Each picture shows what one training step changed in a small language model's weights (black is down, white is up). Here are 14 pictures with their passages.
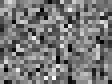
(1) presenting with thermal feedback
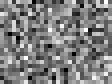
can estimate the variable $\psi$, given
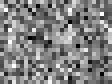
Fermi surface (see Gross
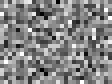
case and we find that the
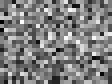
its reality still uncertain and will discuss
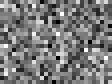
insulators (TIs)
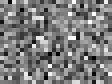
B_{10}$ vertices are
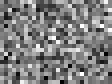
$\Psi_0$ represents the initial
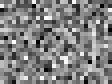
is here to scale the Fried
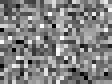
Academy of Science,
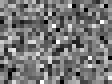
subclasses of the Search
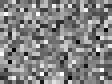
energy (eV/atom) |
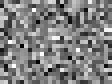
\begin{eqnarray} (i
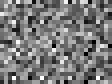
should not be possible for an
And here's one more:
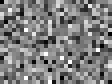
of periodicity is replaced by
